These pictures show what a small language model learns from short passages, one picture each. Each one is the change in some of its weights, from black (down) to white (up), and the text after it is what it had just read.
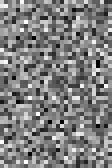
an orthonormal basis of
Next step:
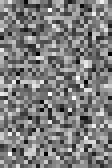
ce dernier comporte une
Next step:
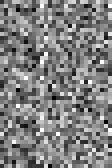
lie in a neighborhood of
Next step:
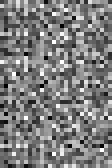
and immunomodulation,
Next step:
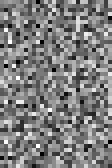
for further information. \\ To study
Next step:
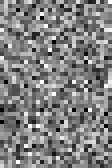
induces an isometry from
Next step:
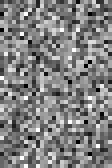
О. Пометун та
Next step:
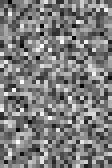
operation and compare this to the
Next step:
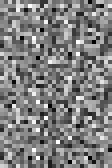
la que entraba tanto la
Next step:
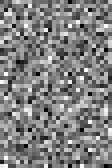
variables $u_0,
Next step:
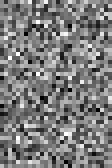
the seminorm $\norm{
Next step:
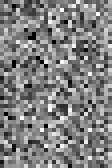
further involves analysing the solution
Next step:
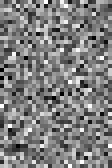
supposer $d<0$.
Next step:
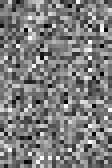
\Lambda^a X$$ on which
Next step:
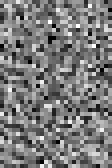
„Baptist and
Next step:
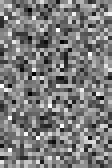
redundancy notices were
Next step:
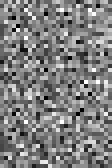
hamda og‘zaki
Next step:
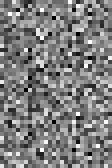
по инвалидности –
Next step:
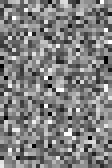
de peso, considerando que o
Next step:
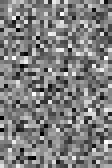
un valor simple de una columna
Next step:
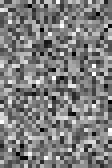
caret which is of type
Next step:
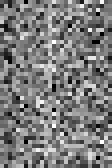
xarakat faoliyatining
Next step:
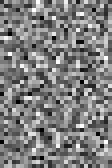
outro Estado por seis
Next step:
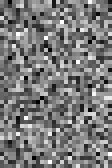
inson qadriyatlari
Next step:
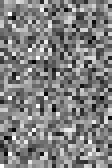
by the identity on the first factor and
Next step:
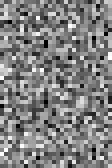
of determinant line bundles associated with
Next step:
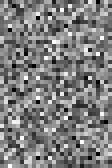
{\it independent of shock
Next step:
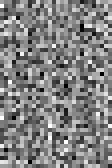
en los Gymnasium son
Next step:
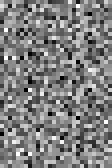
реализации мер по
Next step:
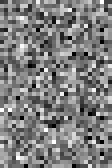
(``On the Nature of
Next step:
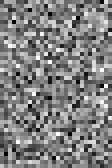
the $III$-fiber.
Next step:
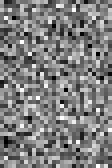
that \begin{eqnarray}
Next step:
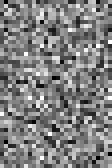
is a generalization of being
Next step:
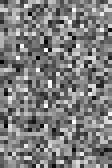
find the velocity field
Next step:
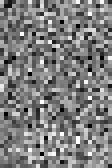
вида и времени
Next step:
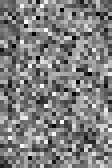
will make use of the following equation
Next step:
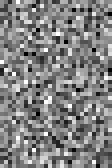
each problem size, running each
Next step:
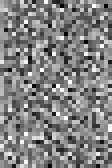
of Hopf algebras, of
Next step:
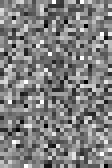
o to, ażeby
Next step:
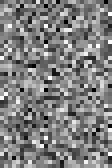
is not continuous for $s$
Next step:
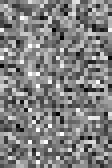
$\Pkn$. A theorem of
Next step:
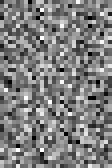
berilgan. Ona tili
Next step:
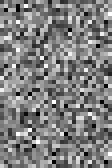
$C^\infty$ in time
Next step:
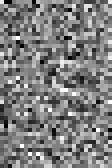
easily obtains the normality of
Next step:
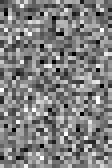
to right, concern the
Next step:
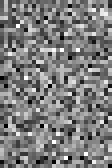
compute the $L^2$-norm
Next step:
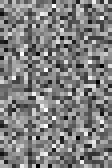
- GOMEZ,
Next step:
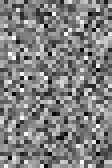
letters of $R$,
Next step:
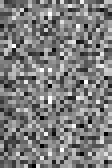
ta'lim sohasidagi
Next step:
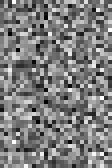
over a projective toric variety
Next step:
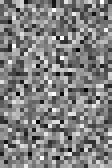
siswa bilingual juga
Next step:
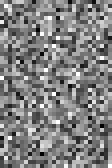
proving (ii). \qed
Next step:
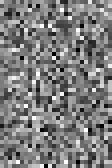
opgesteld worden
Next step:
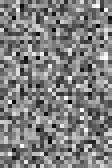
associadas à emergência
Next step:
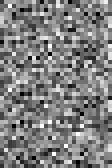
been carried out on
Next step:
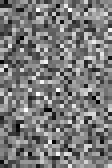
qayd etildi,
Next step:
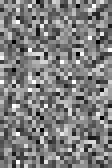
perubahan demi
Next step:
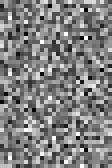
THEM IN THE
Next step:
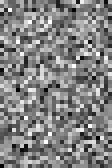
$(\ast)$. We have to consider
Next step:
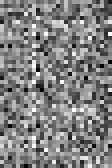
elle-même dans la
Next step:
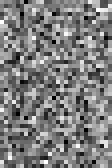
enviándose poco
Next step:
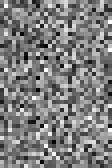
achieved. In the
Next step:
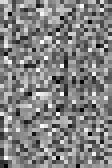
square dominoes that
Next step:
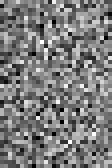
prove the existence and stability of
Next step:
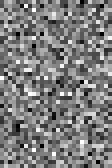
qaraganda 3 baravar
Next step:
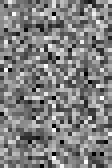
científicas relevantes sobre o
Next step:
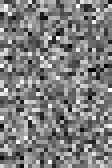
and exponentiation, and
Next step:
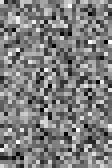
and all $N\geqs
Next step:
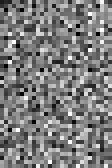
пациента в
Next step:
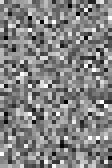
Here $\widetilde{f_k}$
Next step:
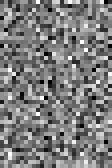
almost as soon as
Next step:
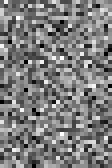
– орган якобы
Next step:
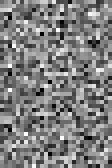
membrane collapses
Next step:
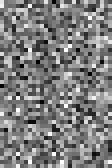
is semiartinian,
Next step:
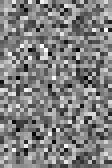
one boundary component of $S$, in
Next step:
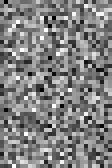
Im Unterschied
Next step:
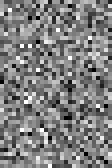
every $k\in \N$,
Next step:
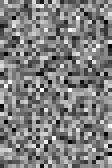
of $1$ were first obtained for
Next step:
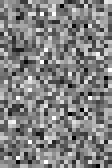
p^3)$ for an iteration
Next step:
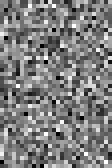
the functions $2-5$.
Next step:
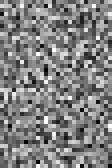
between these classes of functions.
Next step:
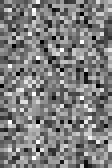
remarquer que la distribution
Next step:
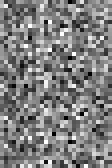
distinct states among
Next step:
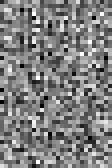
un modelo que contaba con la
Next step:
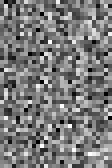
факторов. В
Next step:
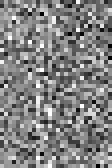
2 \end{pmatrix},
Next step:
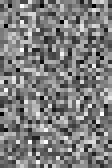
$\Rm$ and Ricci
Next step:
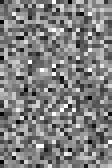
ставок на спорт
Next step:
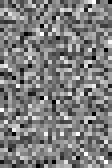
and $T'$ for the
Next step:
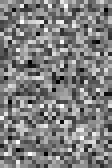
article analyzes the definition,
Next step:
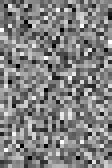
The case $N = 1$ is
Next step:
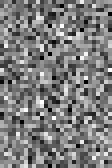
monoids, to construct
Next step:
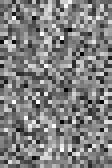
termenului dacorom.
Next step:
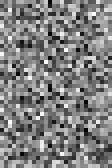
en integratie van de
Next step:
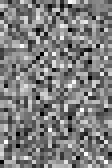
Clearly, $2\leq
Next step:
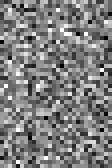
G$ generates a cyclic
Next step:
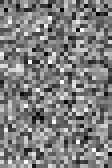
to Compton in this section are
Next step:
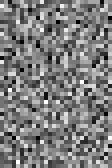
*La persuasion
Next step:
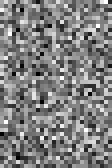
sirva en casa, no
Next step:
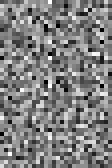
Juraev Abbosbek
